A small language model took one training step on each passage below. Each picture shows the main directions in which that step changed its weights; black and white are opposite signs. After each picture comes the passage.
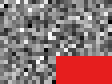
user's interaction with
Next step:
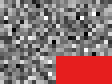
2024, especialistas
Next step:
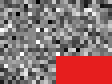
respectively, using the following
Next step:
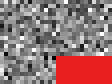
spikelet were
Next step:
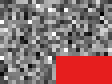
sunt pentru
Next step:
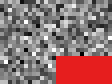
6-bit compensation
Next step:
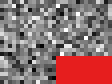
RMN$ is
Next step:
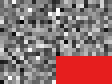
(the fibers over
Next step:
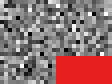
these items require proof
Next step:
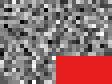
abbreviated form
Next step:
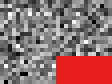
product of \kvector
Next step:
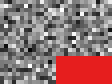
transport plan $\pi$. The
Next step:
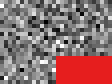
play a significant role in
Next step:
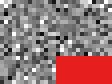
na‘rai, vo
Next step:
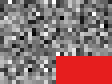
and possible income,
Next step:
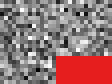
under stress. Key
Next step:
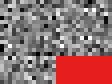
a Stieltjes
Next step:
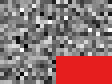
whether one could get
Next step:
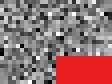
the entire range
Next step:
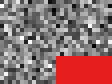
relative DFS's
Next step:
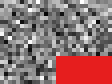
moment venu (on
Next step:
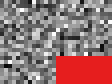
and objectives:**
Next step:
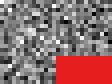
siswa putra
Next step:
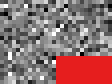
from $K$ using
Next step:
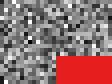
(resp., curves)
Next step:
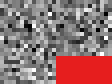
с небольшими
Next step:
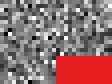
the $q$ are
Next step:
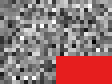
possesseur d'un
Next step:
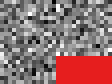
on scale, with
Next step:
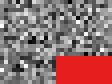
then the axis of
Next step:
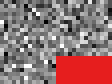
width of QRS
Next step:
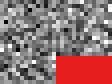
las variaciones de los
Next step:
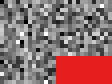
the narrator
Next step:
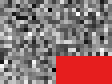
four parts separated by
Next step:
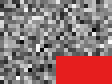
is the more efficient
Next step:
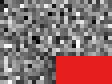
constataram o
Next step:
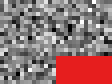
to combined aero-
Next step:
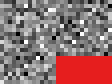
We look at the cases
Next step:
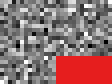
web-page to
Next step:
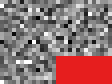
data, is proposed for
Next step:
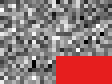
de transformação, de
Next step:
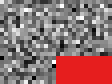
Let $\Upsilon :
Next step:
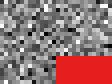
Yang, Y.;
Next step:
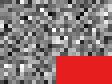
of the climate
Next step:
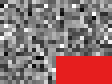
indicating that most solution
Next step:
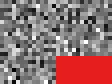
fokus pada
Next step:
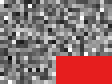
water production due to its
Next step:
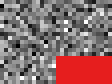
versatility of
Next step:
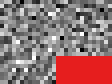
Timeline for the
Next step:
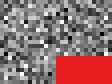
tendendo a se
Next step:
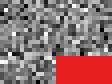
(where we identify
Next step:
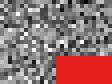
physicists can't
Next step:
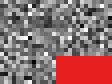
finite measure and dynamically
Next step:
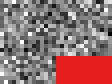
error calculus. \\
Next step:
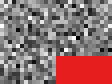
bed between 10 and 11
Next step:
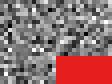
can be triggered
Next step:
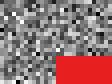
facilita a criação
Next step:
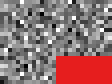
3-D view radiation
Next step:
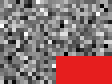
side of the relation in the
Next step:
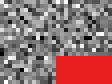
crystal form of the
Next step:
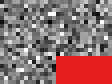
step of this study was to
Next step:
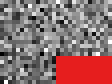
the $n$-torsion
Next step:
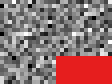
very powerful tools for
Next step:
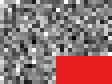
com enfoque na
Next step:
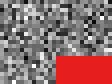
fruibile in
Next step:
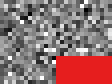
matrix $D$ of
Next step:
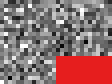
\ee In particular,
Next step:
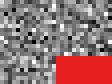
with T2D without
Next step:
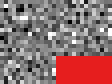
\Omega_0 \cup
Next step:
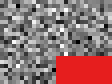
se configura como um
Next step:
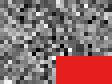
must either apply globally
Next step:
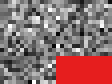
be blurred after
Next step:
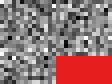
sovet davri
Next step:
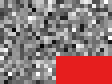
como colectivo y
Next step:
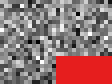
М. Оилада
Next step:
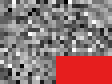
popular carbon
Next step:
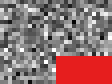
videos have had
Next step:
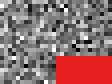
on $Y$. To show
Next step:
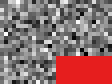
poderlo relacionar
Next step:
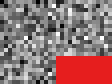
Consider the Nilgroup
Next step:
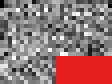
under consideration. Suppose
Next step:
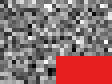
Badiiy asar,
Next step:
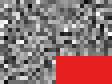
supports the design of
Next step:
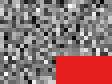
temas relacionados al
